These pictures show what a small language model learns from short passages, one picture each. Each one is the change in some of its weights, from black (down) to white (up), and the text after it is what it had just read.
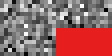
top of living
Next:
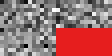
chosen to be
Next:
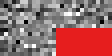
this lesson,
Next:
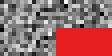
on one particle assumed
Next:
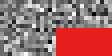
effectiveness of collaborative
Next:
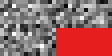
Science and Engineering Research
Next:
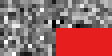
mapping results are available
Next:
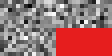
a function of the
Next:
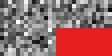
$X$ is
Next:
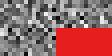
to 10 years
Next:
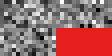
calculation using the mean
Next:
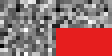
systems is vital
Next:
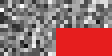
and later extended to
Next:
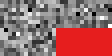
-fit testing
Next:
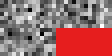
maintain a spherical
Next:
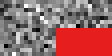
twist in the boundary
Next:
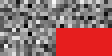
2) Similarly but
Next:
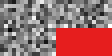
and shared technology that
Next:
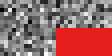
as a measurable
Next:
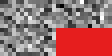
contribution to the
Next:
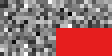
task is given by
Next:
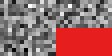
agencies when
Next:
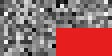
region, which results
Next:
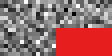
the cohomology of the
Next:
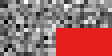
one day and
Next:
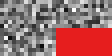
in the statement of
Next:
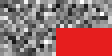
the product under the
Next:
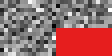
Therefore, it can
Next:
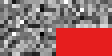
which divides the
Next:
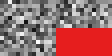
close to the linear
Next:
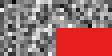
and have the Gauss
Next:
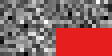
disjoint sets of
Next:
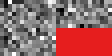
not satisfied). From
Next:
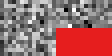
of the lemma and
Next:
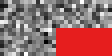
the method is still
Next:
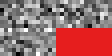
signals for the free
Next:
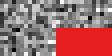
of the crack
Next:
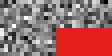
we get $\la
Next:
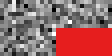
Brain Res*
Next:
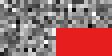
i x}dx
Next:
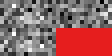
intensity. Materials
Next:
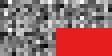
also is the only
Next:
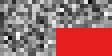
of the observed
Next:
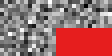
with water and a
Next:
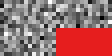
to address in our
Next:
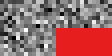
than the failure
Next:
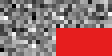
in accomplishing
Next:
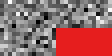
essentially only depend on
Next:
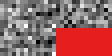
career development
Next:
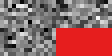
algebras. \par
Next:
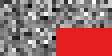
P K M,
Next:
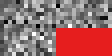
specific form of the
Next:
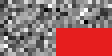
it needs the
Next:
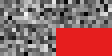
body motion. This
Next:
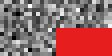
that despite the
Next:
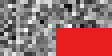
and stochastic optimization
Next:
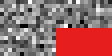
determined in the course
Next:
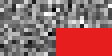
to $\tau$
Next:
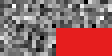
requires advanced technological
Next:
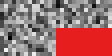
of products of the
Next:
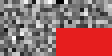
for as many people
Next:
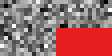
we conclude that the
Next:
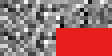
the presence of
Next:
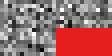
population of students in
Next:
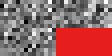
no such form
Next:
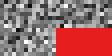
f$ or
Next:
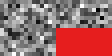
space of spherical
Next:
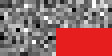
A comparative study
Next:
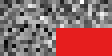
errors. In the
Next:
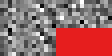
Furthermore, this method
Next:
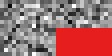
comparison of the duration
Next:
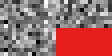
$\Delta t$,
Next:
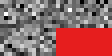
quadratic 506
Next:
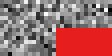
the tenth
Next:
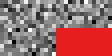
the correct order of
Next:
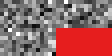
together with an explicit
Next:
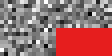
and RMSE
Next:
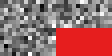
that the subspaces
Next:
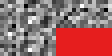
mixing and
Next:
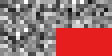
the efficiency of the
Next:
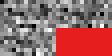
into 80% for
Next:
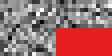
periodicity of the
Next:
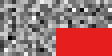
and practice of
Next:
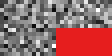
to cohomology of
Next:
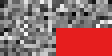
is free, in
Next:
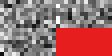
first order in
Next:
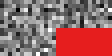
was positively
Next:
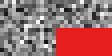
the pathogens
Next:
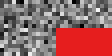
properties. The theories
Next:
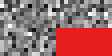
\pmatrix{ 1
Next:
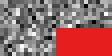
band matrix:} plot
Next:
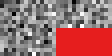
wish to
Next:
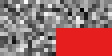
the probability current density
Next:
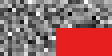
given by $$
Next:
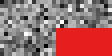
be inferred in
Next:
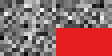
interface to specify
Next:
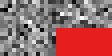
principle, ALPs
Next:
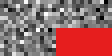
the World
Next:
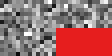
recalls, and
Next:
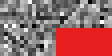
structure factor in the
